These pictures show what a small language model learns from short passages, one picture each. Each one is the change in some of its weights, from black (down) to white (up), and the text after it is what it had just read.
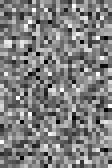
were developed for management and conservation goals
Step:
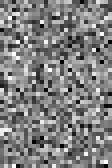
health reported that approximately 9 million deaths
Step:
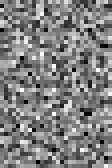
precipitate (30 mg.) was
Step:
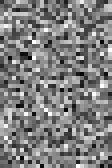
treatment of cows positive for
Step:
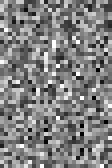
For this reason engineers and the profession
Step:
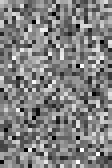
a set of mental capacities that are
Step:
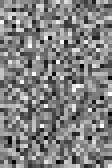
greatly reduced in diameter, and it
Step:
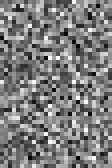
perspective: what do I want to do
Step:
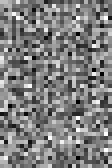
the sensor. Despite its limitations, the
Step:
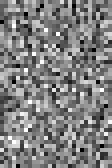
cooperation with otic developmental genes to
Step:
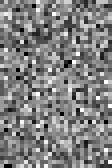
elements of the digital economy. More
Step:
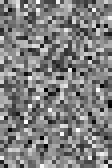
Episiotomy Laceration
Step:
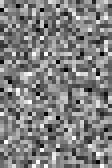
- systems and software engineering – design and
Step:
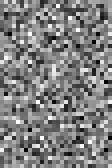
network access to initially load the Form and
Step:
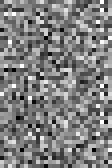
data package B. From BOLD
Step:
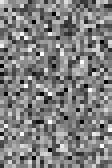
a pioneering venture
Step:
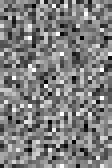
our lives, society, and the whole
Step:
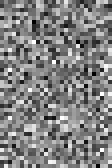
percent in 2007, China's economy has
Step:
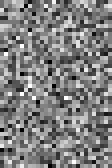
FDRP is a better option than
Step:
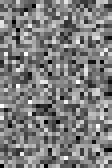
any two different pairs of variables is
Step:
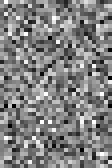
and Latin. ³ It
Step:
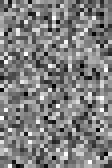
of s -manifolds by
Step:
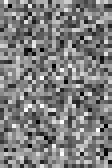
in Ebonyi state of Nigeria
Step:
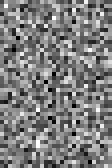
by thermodynamics) can be
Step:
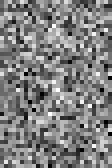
at the rate of 1.0 ml
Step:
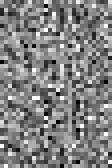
P, and K fertilizers for
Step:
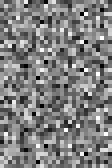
was able to provide an overview of
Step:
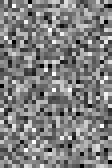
of the digital market, where traditional advertising
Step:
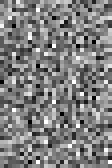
personal power, increased pressure on the national
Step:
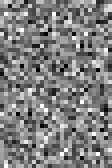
with three eggs eight
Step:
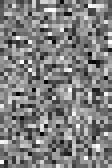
ethical standards on the conduct of the study
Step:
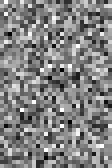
and tradition alluding to
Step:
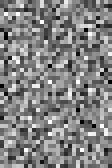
boats to the monastery where
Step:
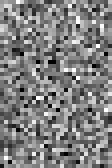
the coastline would be needed for
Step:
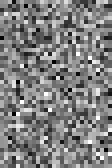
to ensure proper hydration. For the
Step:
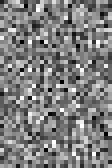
optional transmission band in FDD
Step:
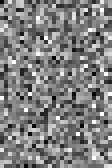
fifth grade and above had the lowest
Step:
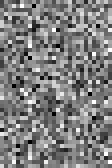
age of onset of ROP was
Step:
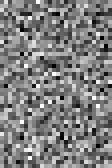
*in conflict*” (CPrR
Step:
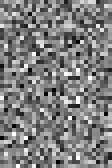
it must comply with the GDPR
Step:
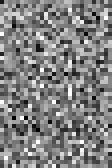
work culture /environment which are
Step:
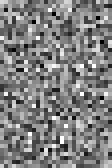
a session, so the way
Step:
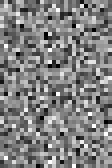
online services but can be addressed by implementing
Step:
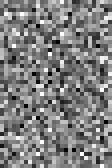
were confirmed to affect their number
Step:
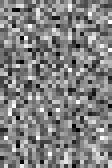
educational pedagogies such as
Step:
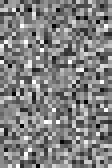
conditions. Plant samples were collected from
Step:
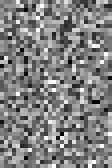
thin shelled bivalve and
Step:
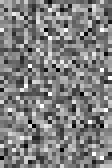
the secondary Al smelter for
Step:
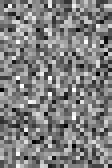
in the EU, public transport requires special
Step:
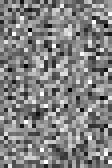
of the trait, the rate of
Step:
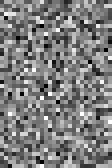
study reveal that male M.Ed
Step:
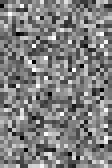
post reduction congruity
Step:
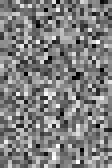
do not feel the children and do not
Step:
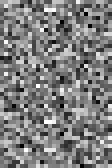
also found the respiratory
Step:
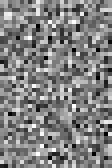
are mostly based on physical,
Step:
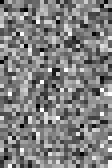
4 times and remaining changed more than 4
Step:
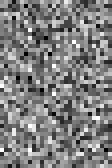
to his true nature. In the works
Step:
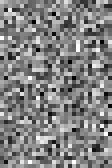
a major reduction in the number of
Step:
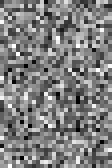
inferred that all the modes are
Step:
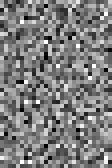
Elkins, to reconsider
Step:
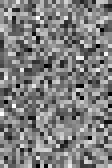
experimental group. Thus, cooperative learning
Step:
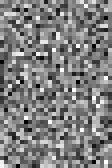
studies focusing on deepfake detection by
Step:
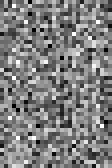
of running science gateways across multiple
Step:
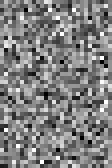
antagomir-mediated signal
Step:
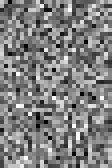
the semantic monolithic nature.
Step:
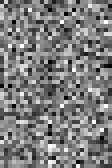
all the points density- reachable from
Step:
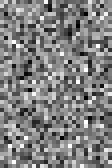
the aortic valve*,
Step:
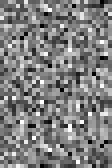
spécialiste de la
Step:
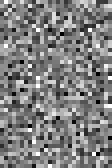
and reliability of the questionnaire was tested through
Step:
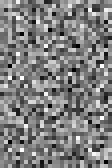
the problem from one end (from the
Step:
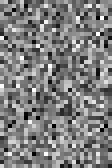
Sharma, S.;
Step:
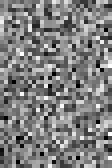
caused by natural cycle of plant seasonal
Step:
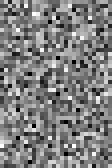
enables an access point (AP) to
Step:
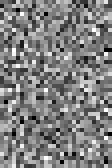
homogeneous saturation broth will increase
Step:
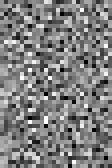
studies have provided fundamental insights and valuable
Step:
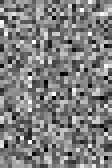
original not only in terms of
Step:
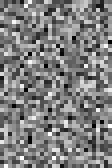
AES is used to encrypt the
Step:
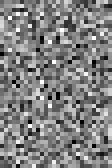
purchasing ensures that purchased items
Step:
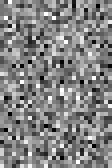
education which is the Cameroon's
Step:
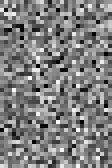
model masonry buildings in
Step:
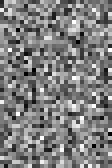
UNIVERSITY, LOS
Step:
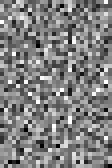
alter the physicochemical and thermal properties
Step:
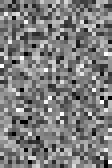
to me. As the Constitution
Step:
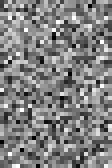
abuse and have no legally accepted
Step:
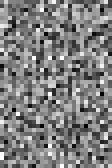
Nevertheless, progress in MOF-related
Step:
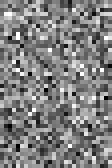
are available from the corresponding 568 author
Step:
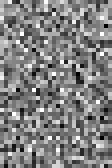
punishments to errant and
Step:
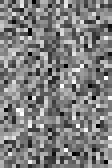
out through teacher professional competency and student
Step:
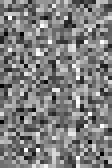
from and fusion with the other.
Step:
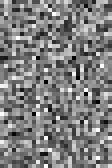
mathematics anxiety and its impact on the achievement
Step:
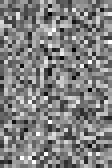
that is only present in a portion
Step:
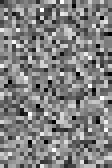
the flipped classroom learning experience
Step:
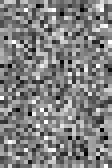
the combined potential of Mp and
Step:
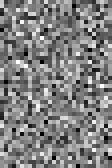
Conclusion Diarrhea caused by
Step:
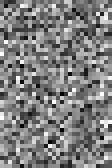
1450 workers (main group
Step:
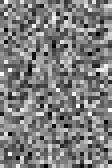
and final version of the integrated methodology of
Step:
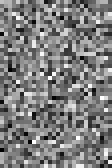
the growth of firs are also
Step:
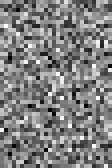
Results Indicate A Significant
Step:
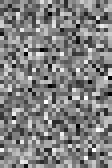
that the basic principles of Sharia
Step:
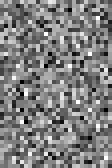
Packet/RTP features
